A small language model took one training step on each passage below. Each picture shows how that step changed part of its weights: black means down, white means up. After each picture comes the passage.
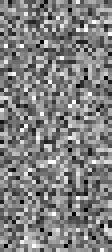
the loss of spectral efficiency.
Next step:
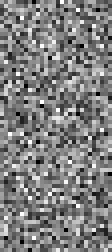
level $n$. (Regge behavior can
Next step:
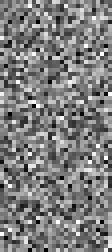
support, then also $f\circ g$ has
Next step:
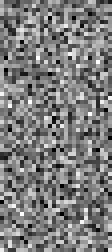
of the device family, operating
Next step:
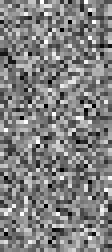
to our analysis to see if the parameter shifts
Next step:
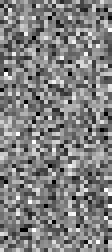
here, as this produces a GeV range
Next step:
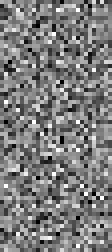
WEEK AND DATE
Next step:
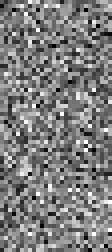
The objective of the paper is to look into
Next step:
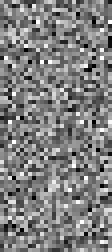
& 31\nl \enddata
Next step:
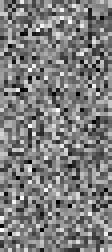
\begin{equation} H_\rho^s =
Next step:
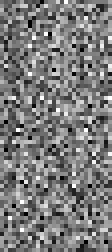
problems on subscribers' satisfaction in
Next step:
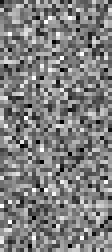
\cite{R}. Then that $\alpha$ is a
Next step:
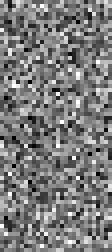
$G$ and we say that $G$ is
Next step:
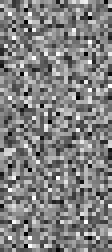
particularly Portuguese cementing the
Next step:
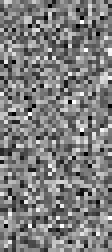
by mean-field theory. The robustness
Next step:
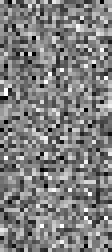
the boundary of five-dimensional space by
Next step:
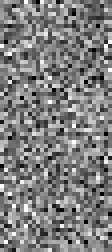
that the mere reason for conducting
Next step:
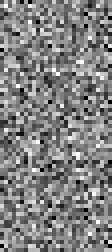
Reports give the overview required to
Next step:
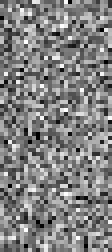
agreement since the sensitivity to spatial
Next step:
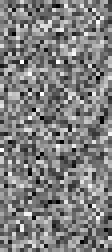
for $\phi_{sb} \in
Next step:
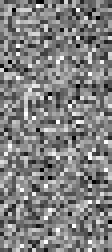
produce more or less similar results compared to
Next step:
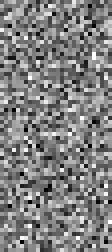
a VME computer (Force
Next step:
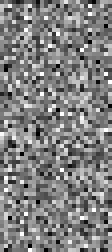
has shown us that good R&M
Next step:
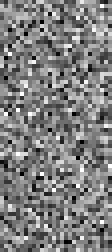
devices by relying solely on the
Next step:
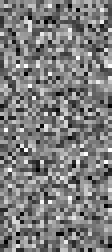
the X basis: QBERX.\\
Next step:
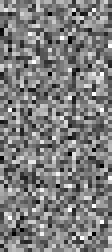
We define $\mathcal{L}_{adv}$ based on
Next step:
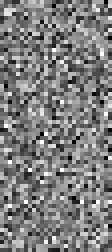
we can choose such $w_i,
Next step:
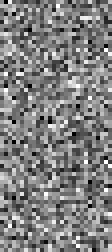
its second publication on the Theoretical
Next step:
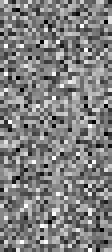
the maximum number of iterations to 2000.
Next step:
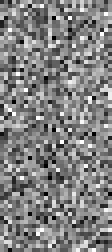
predictions were performed on machine with
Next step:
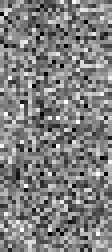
The atmospheric neutrino
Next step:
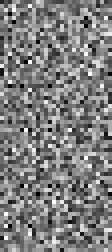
Dynamic | | Total Nodes |
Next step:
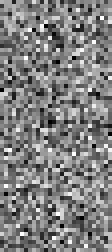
nine different ways of entangling
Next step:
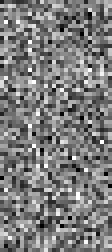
we still lack foundational research needed to
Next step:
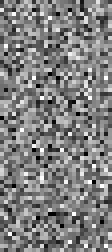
test the method using simulations and show that it can
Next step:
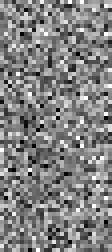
correspondingly. Each functionals $\phi_\alpha$
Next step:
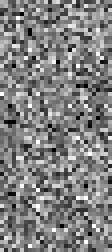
constraint satisfies the following regularity condition
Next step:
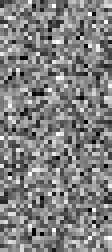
articulate business strategies
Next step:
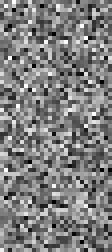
\sqrt{k} \biggl\{
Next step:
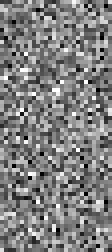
JOBS II intervention trial
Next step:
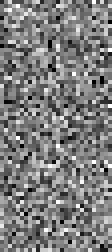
Scientists, Cambridge
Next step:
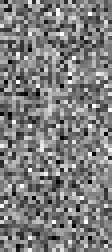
Calculations can also be performed by the standard
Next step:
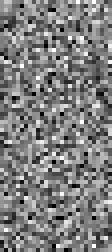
hypothesis of no significant effect on the
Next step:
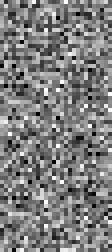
cancer cells to the total number of
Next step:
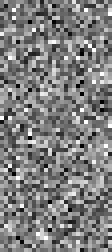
in \textbf{b} are traced).
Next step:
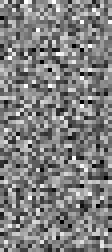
Memcached. Fully
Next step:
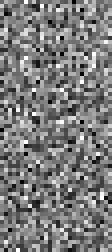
Caryl L. Abenoja,
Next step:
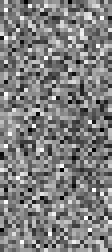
showing significant differences in the intensity of the
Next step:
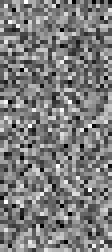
and $1/t$, but only their difference so
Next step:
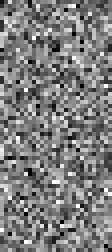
Sciences, and Burke Museum of
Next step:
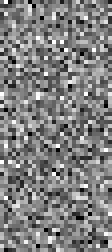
in the bottom panel in
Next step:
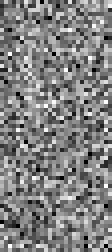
transfer between the $D$ meson and the
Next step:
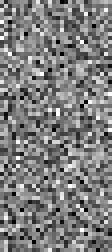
analyzes the organizational and
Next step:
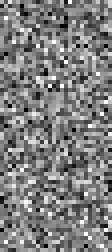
issue of how to get the real sector
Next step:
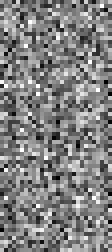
key problematic aspect of the theory. I will
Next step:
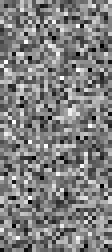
of collaboration and cooperation.
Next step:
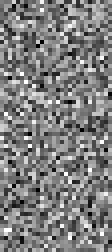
$\partial \mathcal{B}$. We define a transition
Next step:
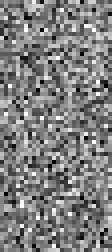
go too far that he only drank
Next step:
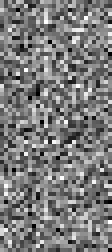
with student needs, curriculum
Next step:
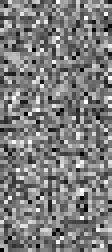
stratified rock overburden, and
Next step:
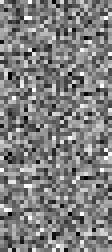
$(M,h)$ is isometrically
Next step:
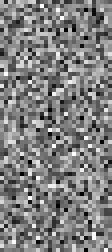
16 Gyr of evolution.
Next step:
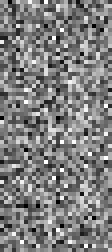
work was supported by the NSF
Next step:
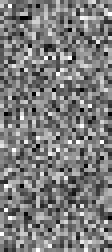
with HER2-positive breast
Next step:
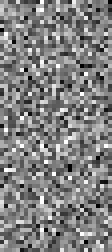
6 Dry Arcing Distance
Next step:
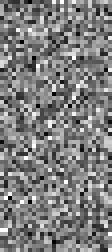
will incorporate spatial mode structure,
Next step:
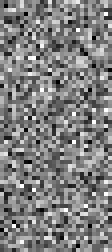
\oplus k \bigr)$ be the
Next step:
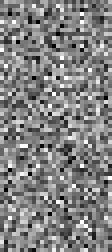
ansatz proposed in this paper for the
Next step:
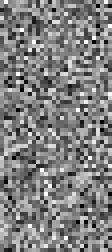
response to variation in food or space
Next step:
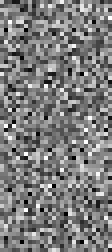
is interpreted as $0$. This generalizes
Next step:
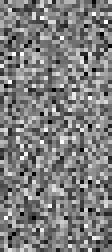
moreover, provides a quite efficient
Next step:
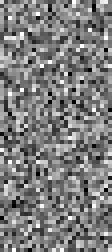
on $\mathcal{G}$, the L\'evy
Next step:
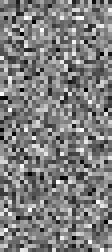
$b = \sqrt{L \Delta x}$ and
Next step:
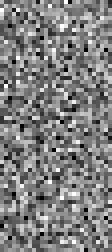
under the shear, which may due to the
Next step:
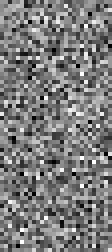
II-PLM samples the easiest
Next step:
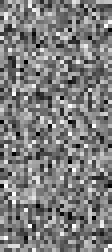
condition: $\pi^\sigma m_{\sigma
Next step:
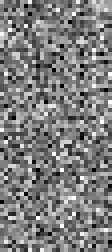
forbids the class $CIII$ of
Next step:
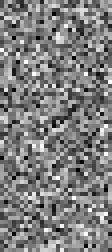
by such works of art. Traditional
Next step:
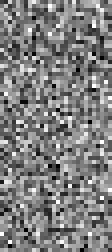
content of trans-ocimene. The values
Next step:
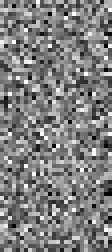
%adccons9.eps \vskip
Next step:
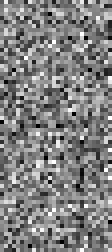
understanding of financial risks
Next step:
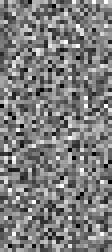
below the design allowable strain of $4500
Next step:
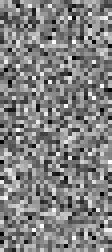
efficiently long-term dynamics in
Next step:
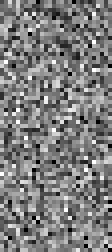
reservation or not. But in the end,
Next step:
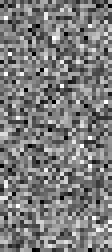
the formicarium and is established in
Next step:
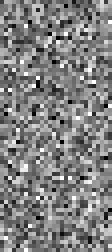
surface is {\sl labelled} by a
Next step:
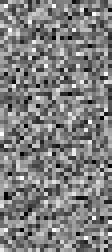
privacy preservation, which makes
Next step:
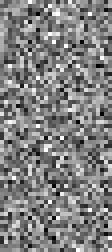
Kwale County,
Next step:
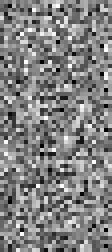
of active tectonic faults
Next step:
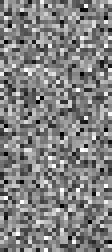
$\subseteq \ZZ[q]$ in
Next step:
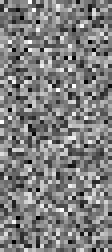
\qquad \qquad $u$: \
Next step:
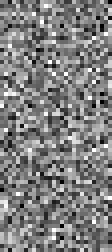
known to be among the fastest
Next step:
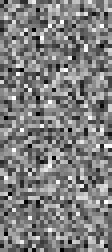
equivalent with showing that there can be
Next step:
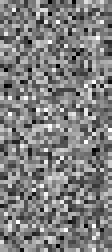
Aneta Cekikj Pre
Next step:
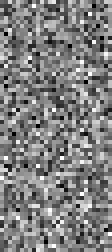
wiping of a drum. Moreover,
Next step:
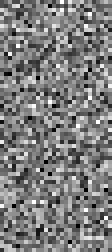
are homeomorphic, and therefore
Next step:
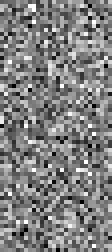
this theory are violated. Therefore, the
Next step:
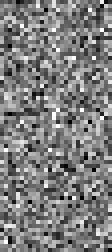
made in Russia, Even those
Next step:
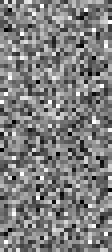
Enwerem (2024) showed that
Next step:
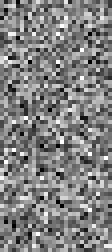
to a sparse problem is useful.
